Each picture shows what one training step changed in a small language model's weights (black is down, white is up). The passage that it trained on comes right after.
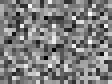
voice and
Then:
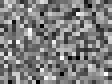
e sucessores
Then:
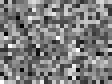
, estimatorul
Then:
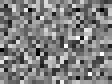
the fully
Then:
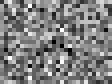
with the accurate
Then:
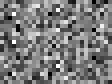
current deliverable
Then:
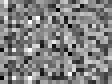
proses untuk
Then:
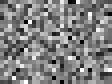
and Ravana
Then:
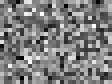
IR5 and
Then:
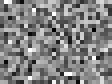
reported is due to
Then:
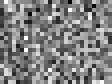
la República
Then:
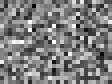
lignin is
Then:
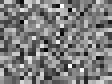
and the significant
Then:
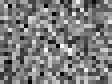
standard deviation
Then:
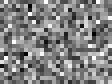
or related techniques
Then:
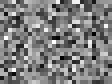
modelling, and
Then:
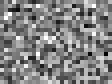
adhered to
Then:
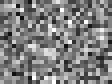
market demand
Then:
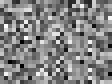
some segments of
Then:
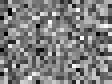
eng qulay
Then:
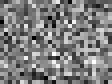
lifetime of
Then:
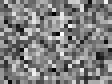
and table
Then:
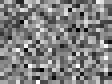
and either
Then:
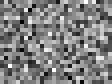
moral; -
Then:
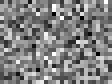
como sucede
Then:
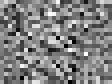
Technology and
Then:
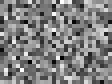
whisk in
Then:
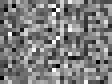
α) и
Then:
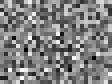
of them are not
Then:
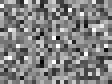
the energy policy to
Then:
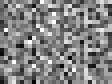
процессе его
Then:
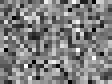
region, has a
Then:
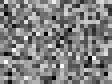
research centers,
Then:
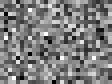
collection from different
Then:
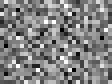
promoted the
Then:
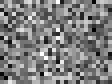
of additional opportunities
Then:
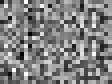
not alter the
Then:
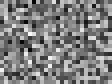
ankle and
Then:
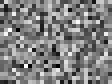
findings, it is
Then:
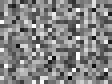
mencionadas en
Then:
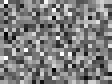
teachers training for the
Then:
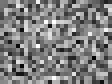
con una diferencia
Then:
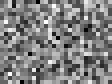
contain time and
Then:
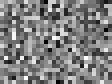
done to
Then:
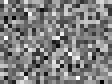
% had a
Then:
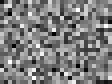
Bay of
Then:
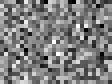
a dire
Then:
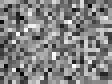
energy tariffs
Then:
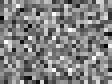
sobre transformações
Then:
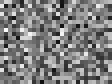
in the other
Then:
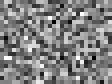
has been active
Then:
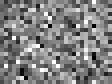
jarayonini tez
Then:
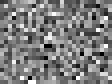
- yagona
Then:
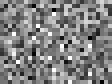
в процессе
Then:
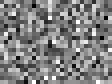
by developing a
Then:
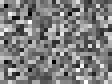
the rest is
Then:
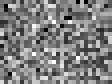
IAP increases
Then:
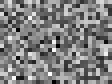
of instruction
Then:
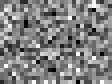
de unión
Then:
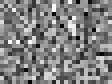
foot as a
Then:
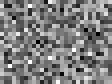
HCG group
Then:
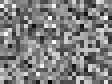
— limited under
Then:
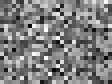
total cost and
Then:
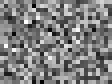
developed in the
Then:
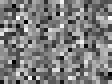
the metadata
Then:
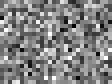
de personas.
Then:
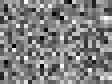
HOMs from
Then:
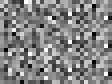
students should develop through
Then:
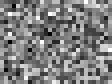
column 2
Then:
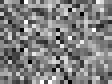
individual and group assessment
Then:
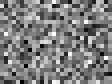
line for new
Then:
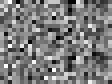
it comes to
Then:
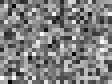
6 Tahun
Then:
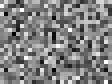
India, the
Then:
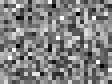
di controllo
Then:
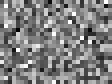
bereits je
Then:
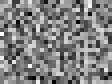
to upgrade
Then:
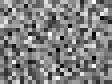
analyzing similar
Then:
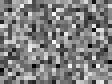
va ularga
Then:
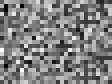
can take place
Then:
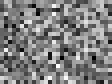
техника и
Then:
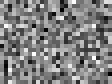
If you would
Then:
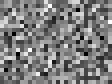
ranging from
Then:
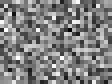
competencias que
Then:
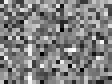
and practical experience
